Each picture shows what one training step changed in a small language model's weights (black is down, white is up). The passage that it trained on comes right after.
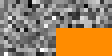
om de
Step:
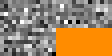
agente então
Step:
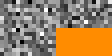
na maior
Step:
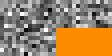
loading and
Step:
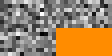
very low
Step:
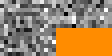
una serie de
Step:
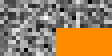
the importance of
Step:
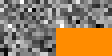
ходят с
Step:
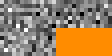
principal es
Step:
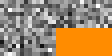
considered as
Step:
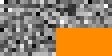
flight proven
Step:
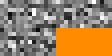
that when an
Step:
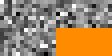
Its main
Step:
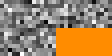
contributed during
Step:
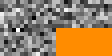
all people
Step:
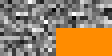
y solfa
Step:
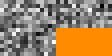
above in
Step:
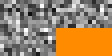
For him,
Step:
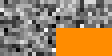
Education and
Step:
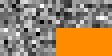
the immune
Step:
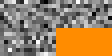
mass and
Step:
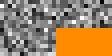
bad that there
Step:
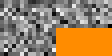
: Positive
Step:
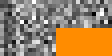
building A
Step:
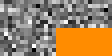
was collected through
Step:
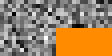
of Indian
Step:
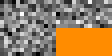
his fellow
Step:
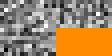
se estenda
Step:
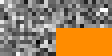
peak without
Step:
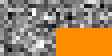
that the product
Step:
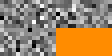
If the
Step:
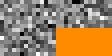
factors that
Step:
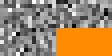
plena e
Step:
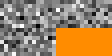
Statistical analysis
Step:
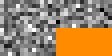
volume will
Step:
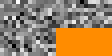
no matter how
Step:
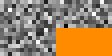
and ecological
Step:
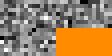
the oven to
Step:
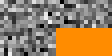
their operations.
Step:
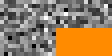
the need of
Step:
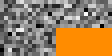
the wealthy
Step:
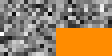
of AlN
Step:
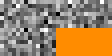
teachers of
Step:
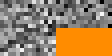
da Reforma
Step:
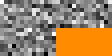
significant effect or
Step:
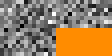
of atomic
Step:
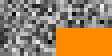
of the study
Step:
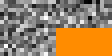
the environment and social
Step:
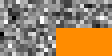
the glass
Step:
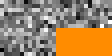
related to
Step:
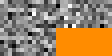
that any one
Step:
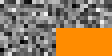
been made in
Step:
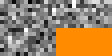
no PB a
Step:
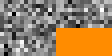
of OM
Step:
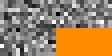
are a lot
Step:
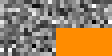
are available, and
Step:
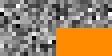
Both the
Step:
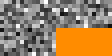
analysis tools
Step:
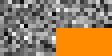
image also
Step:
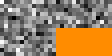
including weak
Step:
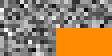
4 it is
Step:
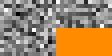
un poema
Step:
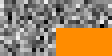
Inc. 3
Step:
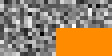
is determined
